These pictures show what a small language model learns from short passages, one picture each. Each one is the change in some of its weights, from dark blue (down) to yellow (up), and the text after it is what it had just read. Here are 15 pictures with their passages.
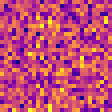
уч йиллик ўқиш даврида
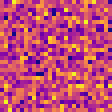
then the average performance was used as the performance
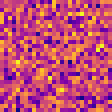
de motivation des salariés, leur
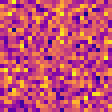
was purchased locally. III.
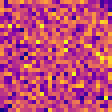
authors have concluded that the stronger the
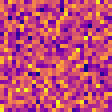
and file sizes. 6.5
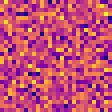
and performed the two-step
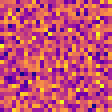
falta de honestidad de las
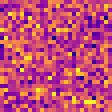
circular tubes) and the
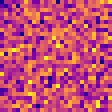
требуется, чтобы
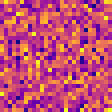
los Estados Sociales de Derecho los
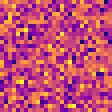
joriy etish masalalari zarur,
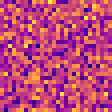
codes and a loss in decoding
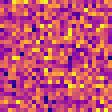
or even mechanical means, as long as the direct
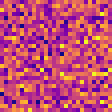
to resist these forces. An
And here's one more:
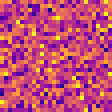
Nabiyev Nurmuhammad
